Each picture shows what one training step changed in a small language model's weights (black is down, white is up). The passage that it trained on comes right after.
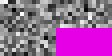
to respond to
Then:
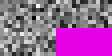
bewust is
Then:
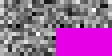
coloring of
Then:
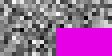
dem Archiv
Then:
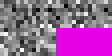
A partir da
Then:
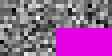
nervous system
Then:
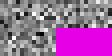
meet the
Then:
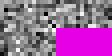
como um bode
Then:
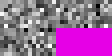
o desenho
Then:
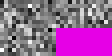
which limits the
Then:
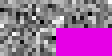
elevations of
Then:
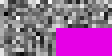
negara yang
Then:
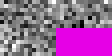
income group,
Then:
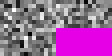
context, I
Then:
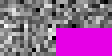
scoring was
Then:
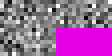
Thus, one
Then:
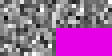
and CT at
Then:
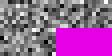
to identify
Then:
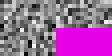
expected to
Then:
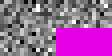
The sources
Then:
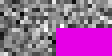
x \in
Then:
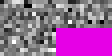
the student's
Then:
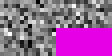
to motivate
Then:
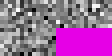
través de
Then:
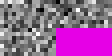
those who can
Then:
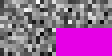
the plate
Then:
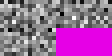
they had used
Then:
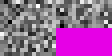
of whey
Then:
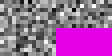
relative to their
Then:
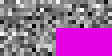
SD t
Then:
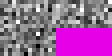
and mobile
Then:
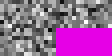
shapes is
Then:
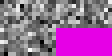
and water
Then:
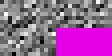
records are
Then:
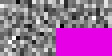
is the type of
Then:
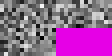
review of the
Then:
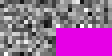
oila va
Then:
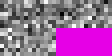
DC groups
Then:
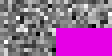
est observée
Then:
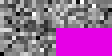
accessed through
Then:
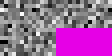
efficacy of
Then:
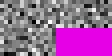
The mean
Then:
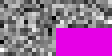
first /
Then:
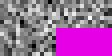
an outcome
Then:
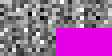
highest with
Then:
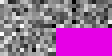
Lens та
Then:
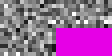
page 1,
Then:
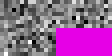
dépend de
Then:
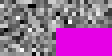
some additional
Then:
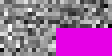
During the
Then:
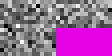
order to
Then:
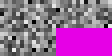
the company
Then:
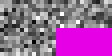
the principles
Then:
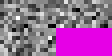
completed four
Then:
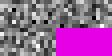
the development of
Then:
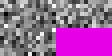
be taken from
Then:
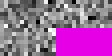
stable. It
